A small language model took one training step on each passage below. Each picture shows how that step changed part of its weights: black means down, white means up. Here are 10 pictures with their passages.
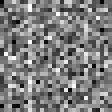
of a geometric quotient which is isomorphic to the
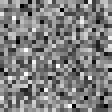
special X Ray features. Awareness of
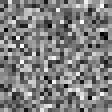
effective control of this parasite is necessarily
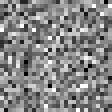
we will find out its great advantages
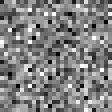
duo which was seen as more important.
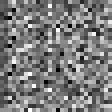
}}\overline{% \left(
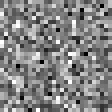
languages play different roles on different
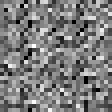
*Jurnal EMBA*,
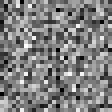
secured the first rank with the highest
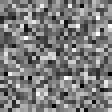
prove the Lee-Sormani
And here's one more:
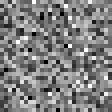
solar radiation and convert it to electrical
